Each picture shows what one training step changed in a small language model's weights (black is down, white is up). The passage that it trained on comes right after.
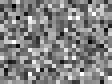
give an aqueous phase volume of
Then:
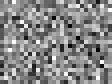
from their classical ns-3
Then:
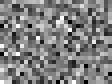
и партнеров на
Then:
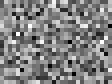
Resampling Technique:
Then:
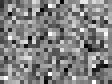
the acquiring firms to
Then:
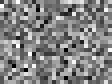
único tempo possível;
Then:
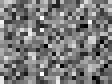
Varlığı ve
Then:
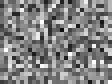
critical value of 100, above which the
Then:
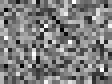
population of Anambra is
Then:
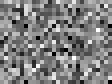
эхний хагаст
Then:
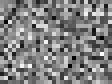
Culture bamboo hat;
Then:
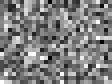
аҳамият касб
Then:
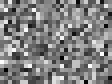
maintenance scripts.
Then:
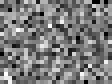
engaged in ASM as a source
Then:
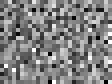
to proffer solutions to them,
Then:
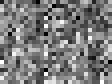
ta'lim olishda muammolarga
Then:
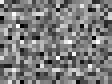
públicas: de la especialización a
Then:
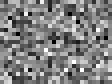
у сформованій
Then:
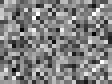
has been concluded - 1) The
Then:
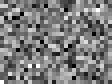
Statistik (BPS).¹
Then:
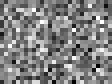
Sheet Concentration)
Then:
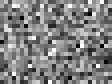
inclusive, os custos
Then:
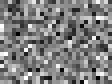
які істотно
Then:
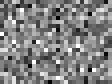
(hemiplegic) and
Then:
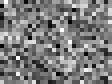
с названиями:
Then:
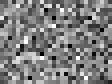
al zárwr bolsa
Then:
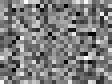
As simulações são em
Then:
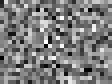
Bundan tashqari,
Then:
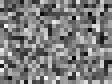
следует Гонконг
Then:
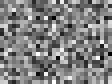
keyinroq ro'y
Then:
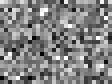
different techniques are used and for numeric
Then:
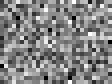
with hydroxyl and other protic
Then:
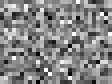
bayonlar, 3-
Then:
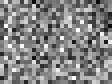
of a one-pot
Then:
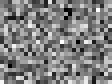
Weise gefundene Orte
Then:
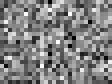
in the trial, 50% had
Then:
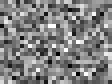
участвовавшие в
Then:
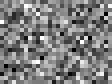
S. F. Boys and
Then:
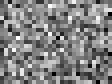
ingestion rate has risen to
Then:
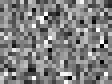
Buning dalili sifatida
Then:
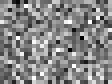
finding a new customer.
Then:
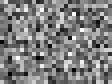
kerja, anggaran, dan
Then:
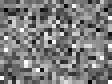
of the circuit topology.
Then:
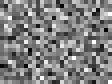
against ulcer-induced
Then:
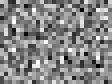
and the sample size of 303 was
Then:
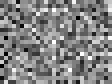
расширение сфер деятельности
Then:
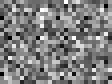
place, were adopted and implemented in various
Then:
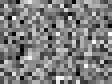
jenisnya maupun dengan
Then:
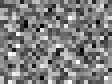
кадри да својим
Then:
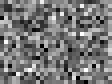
بله سابقه
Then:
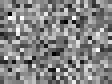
detect obesity 15 18 They
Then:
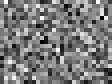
Bayhan ve ark.
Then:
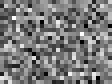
today. Keywords
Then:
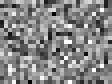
теории приближения
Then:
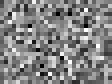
- Details about the information
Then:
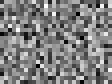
worked on by HR after
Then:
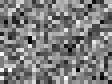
Merlie at Ate Kat.
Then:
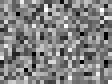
total of four tests were conducted in two
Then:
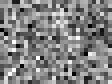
y consonantes;*
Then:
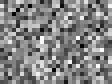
a just war cause. This is a
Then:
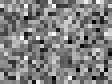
Dir Lower. Mostly
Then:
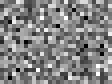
To solve these challenges, one of
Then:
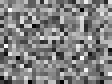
and then post-test measurements before core
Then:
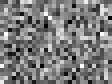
The key players of tumor
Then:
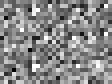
for gastrointestinal
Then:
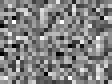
GDP – Gross
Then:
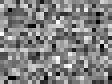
As smart phone devices' performances
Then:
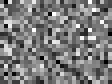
to identify deviations in real time or
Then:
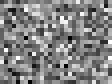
obtained from every participant. Consent
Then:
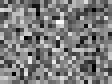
u qo‘lidagi bor
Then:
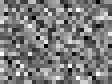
dass es sich an ungeeigneten
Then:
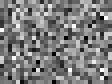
ethics committees. Where
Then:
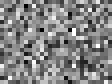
Genotip \times
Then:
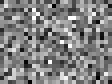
checkups. The government should provide
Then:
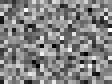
temática em sala de
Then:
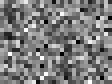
colaboração da cultura negra
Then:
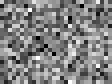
helping them find answers within
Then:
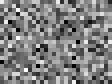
16 Democratisation of Water and
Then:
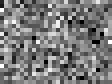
poydevor yaratiladi.
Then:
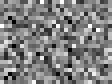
затем перейти в
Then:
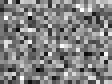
then learn another section until further
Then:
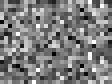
acentos das palavras,
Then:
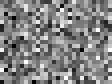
e medidas da Fig. 1.
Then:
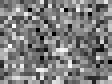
bo'limlarining ostki
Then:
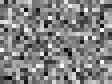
the schools are given the task of moral
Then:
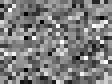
yigit va qizning
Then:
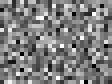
In this research, it will be used
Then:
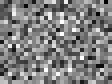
increase reception quality and network
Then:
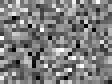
ma'naviy tarbiya asosi
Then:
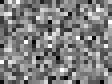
at the end. The document is a
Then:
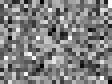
data from six replicates examined on
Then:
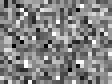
other ways, i.e. the
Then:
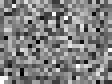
iluminação artificial contribui
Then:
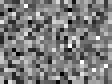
мест в коммуникации.
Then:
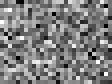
macro-economische gegevens
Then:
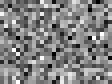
de pacotes 11 Figura 2:
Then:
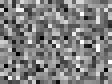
I actively seek to understand the
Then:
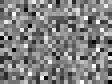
and TBDs on cattle
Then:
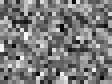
Н. В., Матвеева
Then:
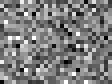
Introduction of RTE Act 2009
